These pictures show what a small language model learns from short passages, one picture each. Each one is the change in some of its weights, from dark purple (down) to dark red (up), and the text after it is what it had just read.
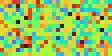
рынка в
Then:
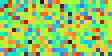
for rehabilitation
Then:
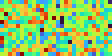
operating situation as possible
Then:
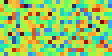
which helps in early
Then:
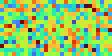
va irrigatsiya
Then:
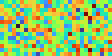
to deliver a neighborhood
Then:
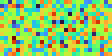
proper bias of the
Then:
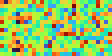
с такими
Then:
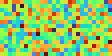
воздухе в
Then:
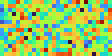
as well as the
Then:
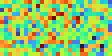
na cidade de
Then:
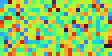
the Crude
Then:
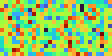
lateral lines in
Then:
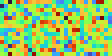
study explores the use
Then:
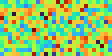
ista forma se
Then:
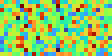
and Fasting
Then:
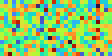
for transitions weaker than
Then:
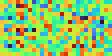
de Cronbach
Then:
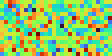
stress.* References
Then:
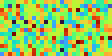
brought out to
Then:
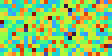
to pay or avoid tax
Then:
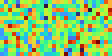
composite state is given
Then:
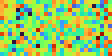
of companions with
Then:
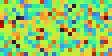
for verification or
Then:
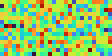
en el paso
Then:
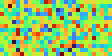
By introducing a new
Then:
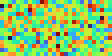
a CPN. A
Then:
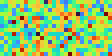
flame on the sector
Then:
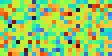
in lignin is
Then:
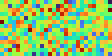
un cammino
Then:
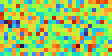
mahorat, rivojlanish,
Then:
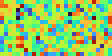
and pions with the
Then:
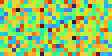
expected from angular momentum
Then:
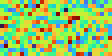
perception, especially for
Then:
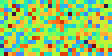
data after $\delta
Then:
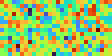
eng muhimi,
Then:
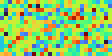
since the spin and orbital
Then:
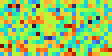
it. The role of
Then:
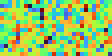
pek çok
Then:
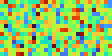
and Research. –
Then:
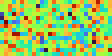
multiple fraction for M
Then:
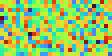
fisiológico se
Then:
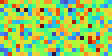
can be read off from
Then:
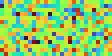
some other terms of order
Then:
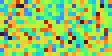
this reason, data are
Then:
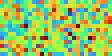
to six. From
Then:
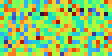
the stretching of
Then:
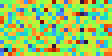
we turn to the experimental
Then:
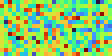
lumii. În
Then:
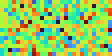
following Elber rate model
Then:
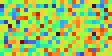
of 15 compared to the
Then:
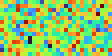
boshlashi bilan
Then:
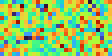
A linear polymer
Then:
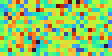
the devices is plotted
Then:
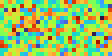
well aware of different
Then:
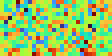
our life. The
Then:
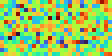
a reaction to the
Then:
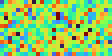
realități prin
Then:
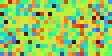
been, and continue
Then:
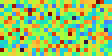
por otra vía
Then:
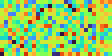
tax. This increase in
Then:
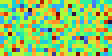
A faces from any
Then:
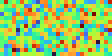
olib borildi.
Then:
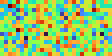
the normal one. We
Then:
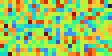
son los cursos
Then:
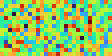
conditions for the simulations.}
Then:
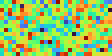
a helicopter
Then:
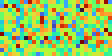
IT UPRC
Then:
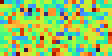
the (i)
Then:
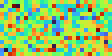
we argued
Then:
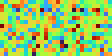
from the surface. When
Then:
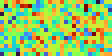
loop function,
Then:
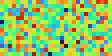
by the authors, and
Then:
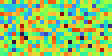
indices with one
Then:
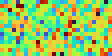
Italy 2.
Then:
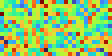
article discusses improving
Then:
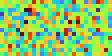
explore similar models where
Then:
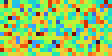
Situ Thematic
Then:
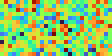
(which is less
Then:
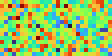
El matrimonio
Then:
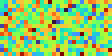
a number of classical systems
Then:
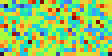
mechanism produces a particle
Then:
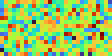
value. So it can
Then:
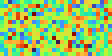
of the CoCo bond
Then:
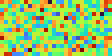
invitados a una
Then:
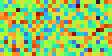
India ² Department
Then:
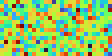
method because Self
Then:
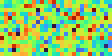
since matrix theory is a
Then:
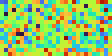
this stage, no effect
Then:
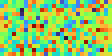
to produce bread,
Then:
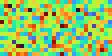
Research Questions -
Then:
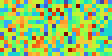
of treatment response in
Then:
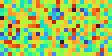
naturally from the
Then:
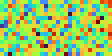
landscape of those parameters
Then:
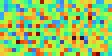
system from a viewpoint
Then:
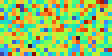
Teoría y
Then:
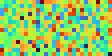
OAV va ijtimoiy
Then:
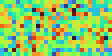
manually and therefore limits
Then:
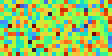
were nearly comparable
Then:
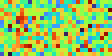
instrument is designed to
